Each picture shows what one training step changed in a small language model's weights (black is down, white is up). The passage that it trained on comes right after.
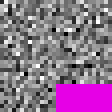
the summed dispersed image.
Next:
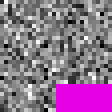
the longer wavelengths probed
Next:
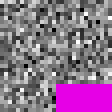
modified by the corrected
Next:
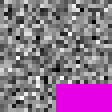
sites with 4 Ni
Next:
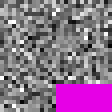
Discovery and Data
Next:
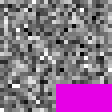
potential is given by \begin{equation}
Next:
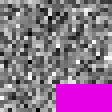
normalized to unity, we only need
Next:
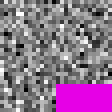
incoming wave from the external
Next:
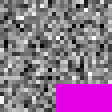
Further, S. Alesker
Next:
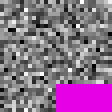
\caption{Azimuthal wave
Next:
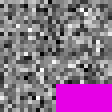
minimum density particle of the
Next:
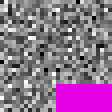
the regime of weak magnetic field,
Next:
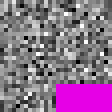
of disturbances. Numerical results
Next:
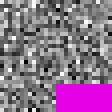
based on the extended pair correlation function
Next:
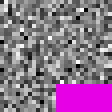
the system at different temperatures and its
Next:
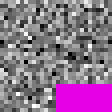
types of $t_{\rm
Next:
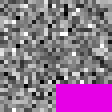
is a function of the history of
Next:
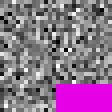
demonstrates the sub-second
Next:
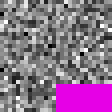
same dephasing. The dephasing
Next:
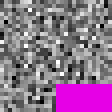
For {\it massless scalars}
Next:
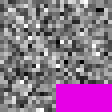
write \begin{equation}
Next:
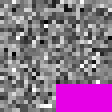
$w p dt$ ($w q
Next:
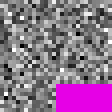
2.9$ (which is our
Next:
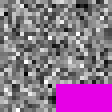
[25] which is suitable for
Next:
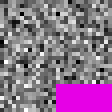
traps with a single spring
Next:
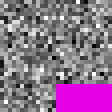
upper-right inset of
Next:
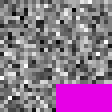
are not decoupled if different
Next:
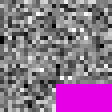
algebra with an invariant
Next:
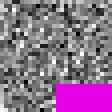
reversal invariance of the
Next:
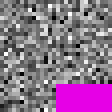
M. and Long, M.
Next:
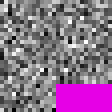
the likely values of the normalized
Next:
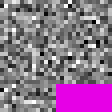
of relevance and we
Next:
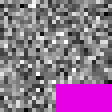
features is first constructed
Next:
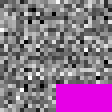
allow us to evaluate a numerical
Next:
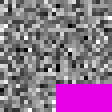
in case of time controlling for
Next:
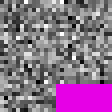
\section{Conclusion} The
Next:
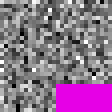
absolutely fine. We can
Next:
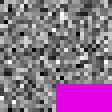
a typical Doppler parameter
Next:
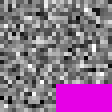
and so surface gravity grows
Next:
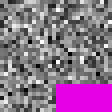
Because the mechanism
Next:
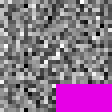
most likely been removed
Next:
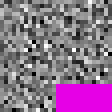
detection of their escaping
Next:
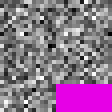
\\ \hline \end{tabular}
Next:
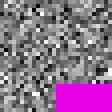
vastly different from the pure
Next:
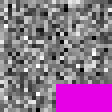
to reach the Cloud
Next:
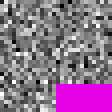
the effective potential. Here we
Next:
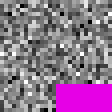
shows the energy spectrum of the S1'
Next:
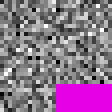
\MO, though these are
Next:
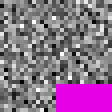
Mon. Not. R.
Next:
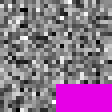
depth, and column density
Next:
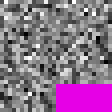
(\cite[Spitzer \&
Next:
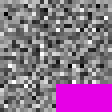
oscillator with harmonic
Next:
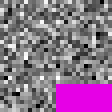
illustrated. It was then
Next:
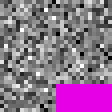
limit of $1.32 \times
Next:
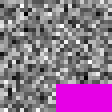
individual events.
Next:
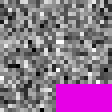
were then patterned into Hall
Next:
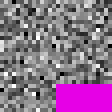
manifold of stable dynamical
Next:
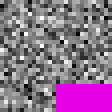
combined objective as:
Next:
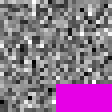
photon and announces the
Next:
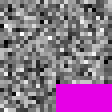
are closely related to each
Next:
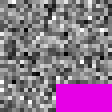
our flow tracers. We can see
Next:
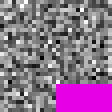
an infinitesimal function)
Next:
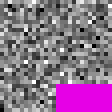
operator $K_n$ as follows
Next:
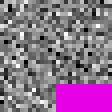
a constant and $\langle S_z
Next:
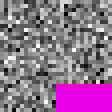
we have argued that it is
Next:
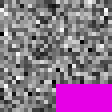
bias on noisy emotion
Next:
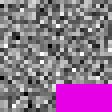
modification that the coupling constant
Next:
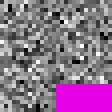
a separate calibration
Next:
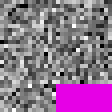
elements of the payoff
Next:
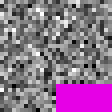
of pseudorandom functions
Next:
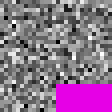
$1$ g) to the
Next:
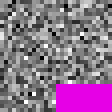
as follows (Landau and
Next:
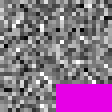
high-field ESR measurements on
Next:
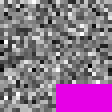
between $B$ and $N$.
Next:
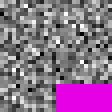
of 11 species and 25
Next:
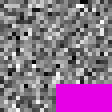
Let us now turn to the
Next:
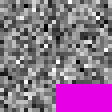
We recall some basic
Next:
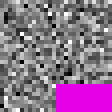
= Number of new hashes in
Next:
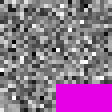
$T_3$. Fixing the
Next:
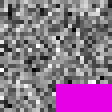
reports a solution to the above
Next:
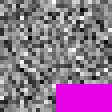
\heii\ reionization. The
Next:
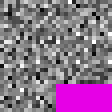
received signal at the BS
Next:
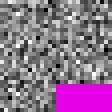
point-masses. In
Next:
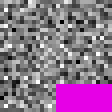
that of a harmonic
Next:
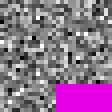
gravitational time dilation in
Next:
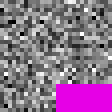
showcase the segmentation performance
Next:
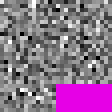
problem of the calculus of variations for
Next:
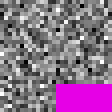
Nikkor lens to obtain
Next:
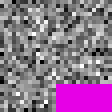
pass through a critical point correspond
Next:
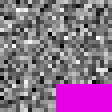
arrays have a symmetrical size
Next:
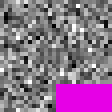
= 0.20$ in the absence
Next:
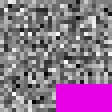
independently of the dimensions of the
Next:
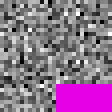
Y. Takata, M.
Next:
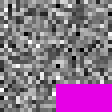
to the one-dimensional Fourier
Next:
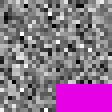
= 2/3$. For all but the
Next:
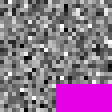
at 2 K. The red line is
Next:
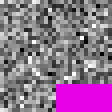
occurred at redshifts
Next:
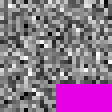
study of the dynamical ejection of
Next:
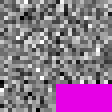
the number density of the floral
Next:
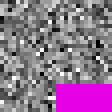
would help to convert the
